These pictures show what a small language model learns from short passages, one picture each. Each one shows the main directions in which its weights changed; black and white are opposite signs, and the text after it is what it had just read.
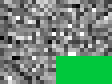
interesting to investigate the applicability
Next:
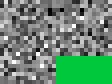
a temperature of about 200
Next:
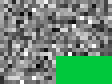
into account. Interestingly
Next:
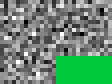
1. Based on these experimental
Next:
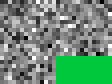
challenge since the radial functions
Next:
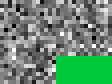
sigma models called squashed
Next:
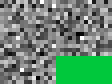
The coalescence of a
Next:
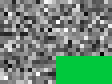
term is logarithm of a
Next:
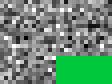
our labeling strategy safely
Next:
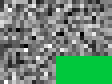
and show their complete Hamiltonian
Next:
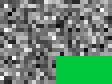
at the south pole of
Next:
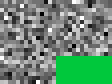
dimensional metric is free of
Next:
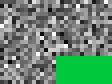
the following limitations of our
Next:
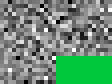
duration time of the reactions.
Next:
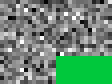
likely reprocessed into the
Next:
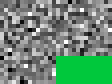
phase. We then simulate
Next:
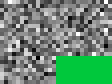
average polarization state is expressed with
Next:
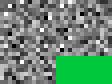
large diameter (D =
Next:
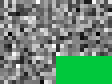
$C_l$ calculation
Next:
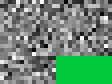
It equally distributes the
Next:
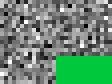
these operators make a qubit go
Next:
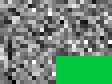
added, a red bus
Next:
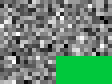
the first neuron to
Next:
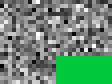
the sticking probability to
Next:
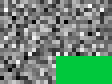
been fully validated by
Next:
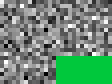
each muon track is projected
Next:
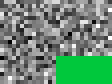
constraints of Planck 2018 on
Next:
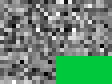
gap, see upper part of
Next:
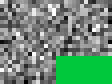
the previous \sfitter
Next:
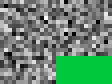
lone genius
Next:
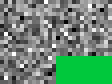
time $t$ in the
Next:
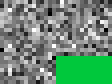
and the exchange constants are
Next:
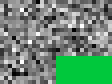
to the same item.
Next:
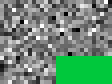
uncertainties: the uncertainty in
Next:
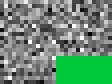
Numerical solutions show that for
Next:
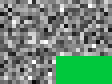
real errors have been reported to
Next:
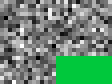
(and the corresponding variation in
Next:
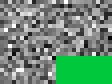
blazar population,
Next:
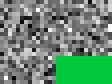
components $I$ projected from
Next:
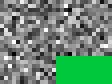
five noisy conditions (SNR
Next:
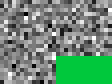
\text{ is directed
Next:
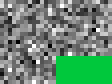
$DOs: the
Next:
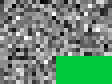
Engineering, Concordia
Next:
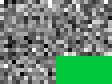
that is $\delta_{\mathbf
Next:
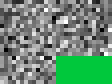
when a pair of cyclic
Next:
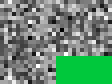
highlights the top 10 important
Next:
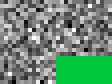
page 240). This
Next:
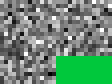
Bandits Learning
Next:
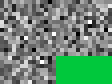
signature case is more difficult to
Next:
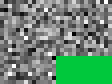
dwarfs could be significantly
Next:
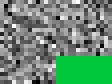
Efficient-TDP use
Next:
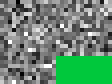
molecules, so-called
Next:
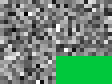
the methodology used herein may
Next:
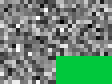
state preparation procedure by means of
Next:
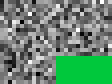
procedure as positions and widths of
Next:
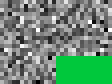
studies of magnetization processes is a
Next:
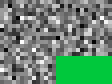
different Krylov
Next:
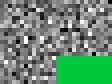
up to some point. Then
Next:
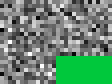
out atomic excitations for photon energies
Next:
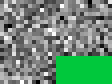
diagnostic line ratios between galaxies
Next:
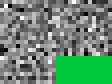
in noncentrosymmetric materials
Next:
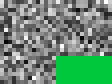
a WD, then its
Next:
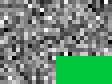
nuclei can form during the
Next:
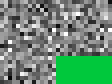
structure determination. Measurements
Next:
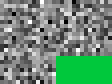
captures the magnetic-type
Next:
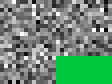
Once an image has been
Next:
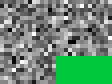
the diffusion and retention time
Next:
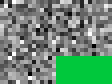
in higher velocity channels), the
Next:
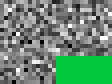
of Tokyo,
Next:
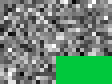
of the ionization parameter in the
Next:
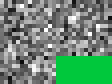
*s*, the maximum
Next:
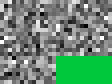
hydrogen by application of external fields
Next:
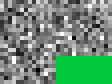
as the frequency moves through
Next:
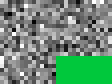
description of the Bose
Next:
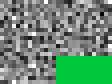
same distribution. Fig.
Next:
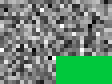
drawback of this method is
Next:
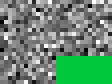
but must be transformed to
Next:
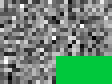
is approximately the same for all
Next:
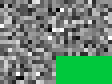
the interaction potential for any
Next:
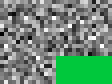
Turn-off &
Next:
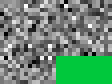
biological observations can be explained
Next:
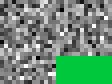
particular, stable higher-order
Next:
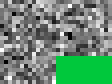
by passing the text of
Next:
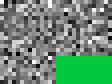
that is, $\delta
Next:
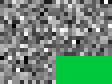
rotation is less than 50
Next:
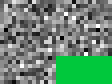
from adiabaticity in
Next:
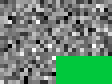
agree well with experimental data.
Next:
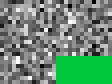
ibid.} \bf
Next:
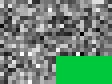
the coordinates of $R$,
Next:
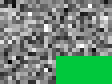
Q_{\rm sat}\rangle
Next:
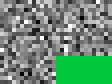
representing all the countries
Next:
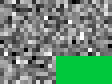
in-depth material
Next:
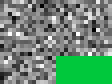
below a certain limiting value of
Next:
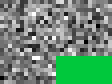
modal energy transition and use
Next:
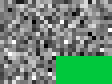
with caution.
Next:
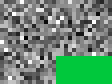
identification of the Of phenomenon
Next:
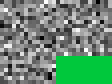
solution of the gap equation for
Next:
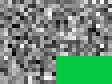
span, so as to
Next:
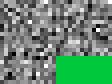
cases. In general they are
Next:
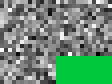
and vectorial diffraction imaging
